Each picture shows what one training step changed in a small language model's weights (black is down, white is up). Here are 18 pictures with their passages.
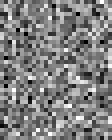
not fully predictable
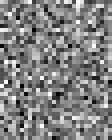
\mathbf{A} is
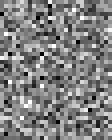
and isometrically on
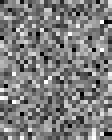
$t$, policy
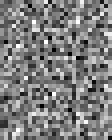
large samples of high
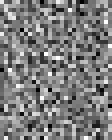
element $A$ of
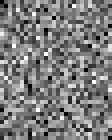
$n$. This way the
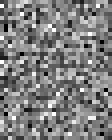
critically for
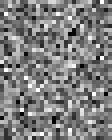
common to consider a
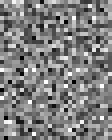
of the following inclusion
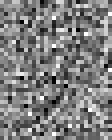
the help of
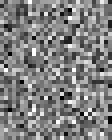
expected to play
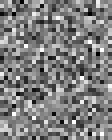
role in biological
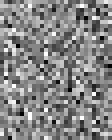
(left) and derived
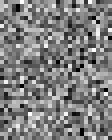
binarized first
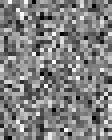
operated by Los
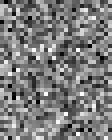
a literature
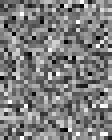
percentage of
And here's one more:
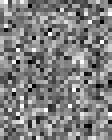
all the others.
